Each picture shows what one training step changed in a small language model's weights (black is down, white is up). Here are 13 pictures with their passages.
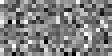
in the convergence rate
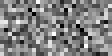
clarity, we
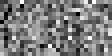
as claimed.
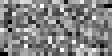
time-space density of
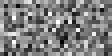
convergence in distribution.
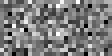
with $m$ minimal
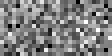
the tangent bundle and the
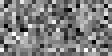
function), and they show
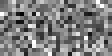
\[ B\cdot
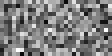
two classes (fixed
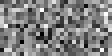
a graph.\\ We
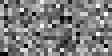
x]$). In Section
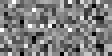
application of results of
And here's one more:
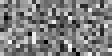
wave scattering
